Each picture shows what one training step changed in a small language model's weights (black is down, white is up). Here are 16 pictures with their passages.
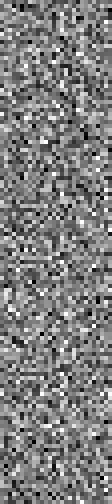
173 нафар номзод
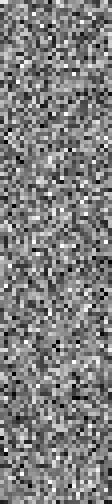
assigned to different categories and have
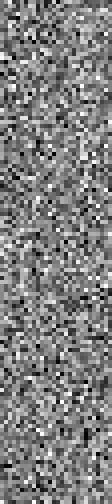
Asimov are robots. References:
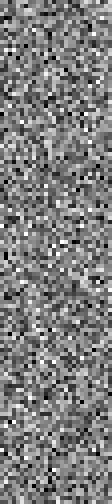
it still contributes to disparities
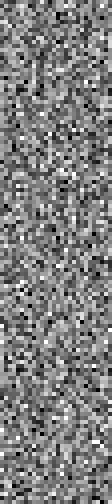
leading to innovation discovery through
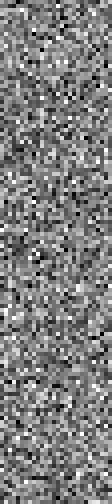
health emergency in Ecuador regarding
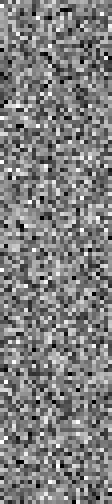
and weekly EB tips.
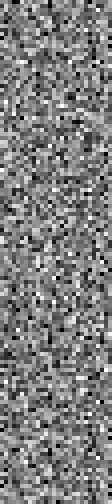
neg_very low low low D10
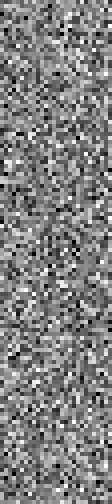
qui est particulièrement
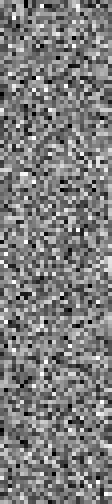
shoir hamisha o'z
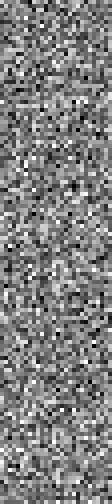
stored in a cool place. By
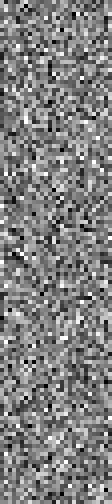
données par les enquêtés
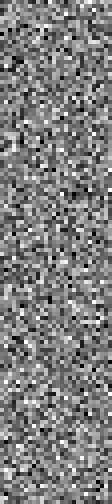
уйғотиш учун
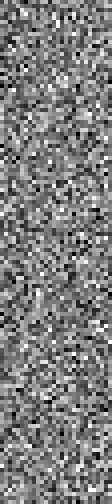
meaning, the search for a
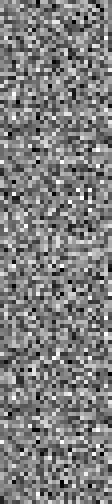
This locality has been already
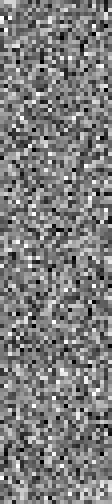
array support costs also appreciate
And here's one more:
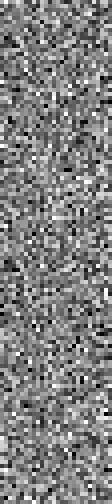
with children with developmental delays (with
